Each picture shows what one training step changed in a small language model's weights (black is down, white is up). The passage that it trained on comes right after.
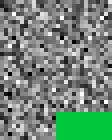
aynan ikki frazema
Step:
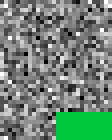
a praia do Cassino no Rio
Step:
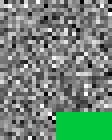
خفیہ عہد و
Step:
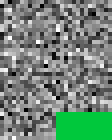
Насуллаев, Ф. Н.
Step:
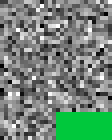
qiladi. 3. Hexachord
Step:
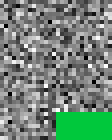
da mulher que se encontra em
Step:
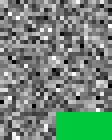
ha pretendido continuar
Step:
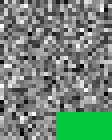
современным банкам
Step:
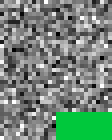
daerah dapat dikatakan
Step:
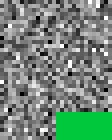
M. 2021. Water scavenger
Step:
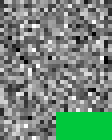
industrielles focalisées
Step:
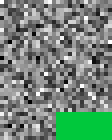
zarurligini anglatadi.
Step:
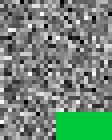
edifício ostensivamente
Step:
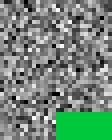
// Washington Law Review
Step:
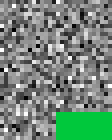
superación profesional del docente
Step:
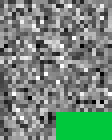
recursos para cobertura del
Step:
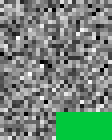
sobre una determinada área del
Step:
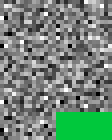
етиштириш ишлаб
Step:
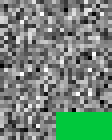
yang di berikan tersebut
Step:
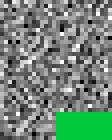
klinik belgilari va
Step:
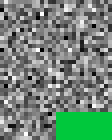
se generiše prilikom
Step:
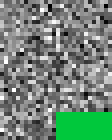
echter de Blue Band
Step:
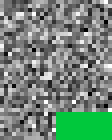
, Erişim tarihi:
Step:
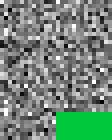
desses profissionais despontam
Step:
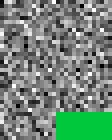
de políticas na ciência. No entanto,
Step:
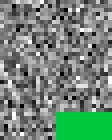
que mais geram empregos
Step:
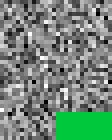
lado, porque el vínculo entre
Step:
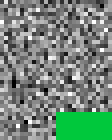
bilan bog'lashga imkon
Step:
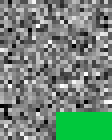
ценности и традиции.
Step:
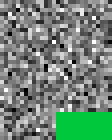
χώρο, η
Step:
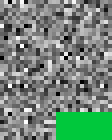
etmekte. Babası
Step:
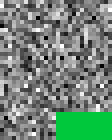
la culture. Le champ
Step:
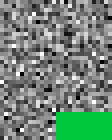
paciente se encontra, tendo
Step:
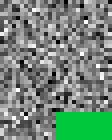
полезный годовой фонд
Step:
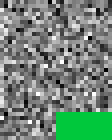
ou directement inspirée par
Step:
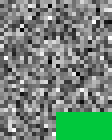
mikotoksinler üreterek
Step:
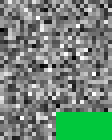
oshirish mushaklarning
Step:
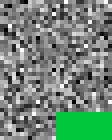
όσο και
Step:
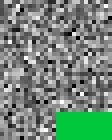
*Mi viaje a la Rusia
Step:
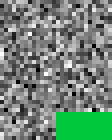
no Brasil diversos nobres
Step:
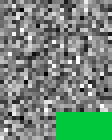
teniendo en cuenta la organización y
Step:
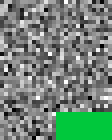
Lo mes dolen y 'l
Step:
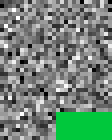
فريضة تدوم،
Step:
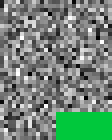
tipe data untuk karakter
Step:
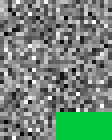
Liwei Han(2002)ning
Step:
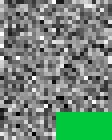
economic, political, and social
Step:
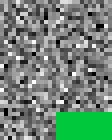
al. 2023; Ondraszek
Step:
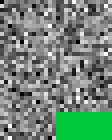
xaydashi kamayib,
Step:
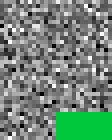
Стереотипна поведінка
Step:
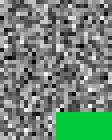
o‘zaro mahsulot yoki
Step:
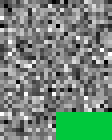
переосмислення фінансової
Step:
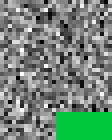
da Terra), exige cuidado
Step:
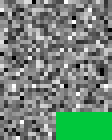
and citation analysis for
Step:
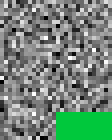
L.; Hubbard, C.
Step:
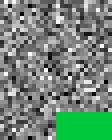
as políticas públicas na área de
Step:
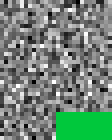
sorunları teorik ve
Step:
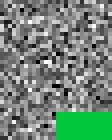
значение при их выборе для
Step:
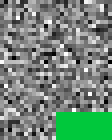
мобилизации больного,
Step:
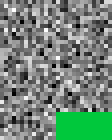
yıllarda esansiyel
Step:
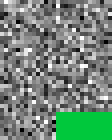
e 4,5% de outras
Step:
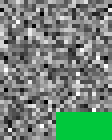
administrativas. Em
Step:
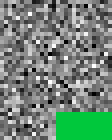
Peacebuilding and
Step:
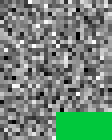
у детей 2 подгруппы
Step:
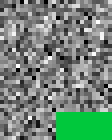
наслідків війни (у
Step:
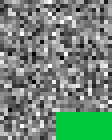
resulta de ese diálogo que
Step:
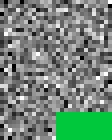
обработки Среднее
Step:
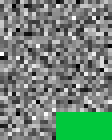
қарши чора-тадбирлар
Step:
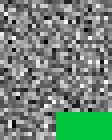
доцент (Узбекистан)
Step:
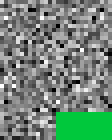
Res. No Loteamento St^a
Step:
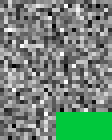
onde a rede de esgotos é
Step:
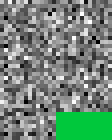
lozim bulgan kompleks
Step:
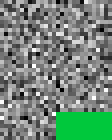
образовательного процесса важно
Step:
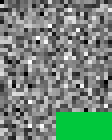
haydash tajribasi va
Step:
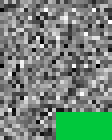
gatunku (ODÉ i
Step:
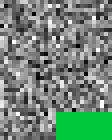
second est adapté de la
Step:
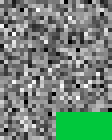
(Logit) retenu. La
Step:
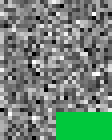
dirigen a proveer respuesta a
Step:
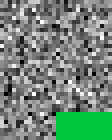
бақалы қатнасты
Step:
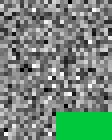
avvalgi yoki ushbu
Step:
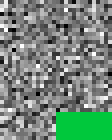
цундере, меганекко,
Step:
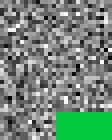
dislocado tanto temporal como
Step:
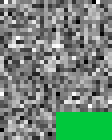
a spiritualității
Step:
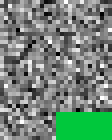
boven de eenmalige
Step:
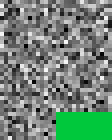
etishga imkon beradi.
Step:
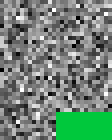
the Monagas State. It
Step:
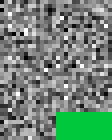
DARSDAN TASHQARI
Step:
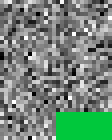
обществ и экспедиций
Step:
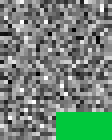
суду у вигляді
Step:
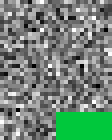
darurat dapat membantu
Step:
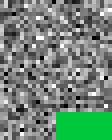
do exercício da autonomia se
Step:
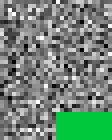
da constelação familiar no
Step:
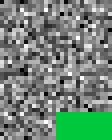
функціонував. У
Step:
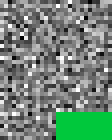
методами дослідження операцій
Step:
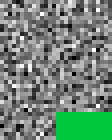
tizimiga sug'urta
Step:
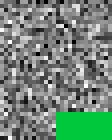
mamlakat ichidagiga
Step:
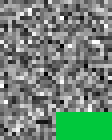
MANAGEMENT IN
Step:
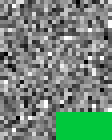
Autor/año Sexo
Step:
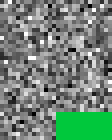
с. 3. Saidolimovna,
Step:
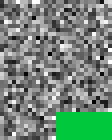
bodo podatke sneli na
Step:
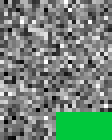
окажат по-евтини за
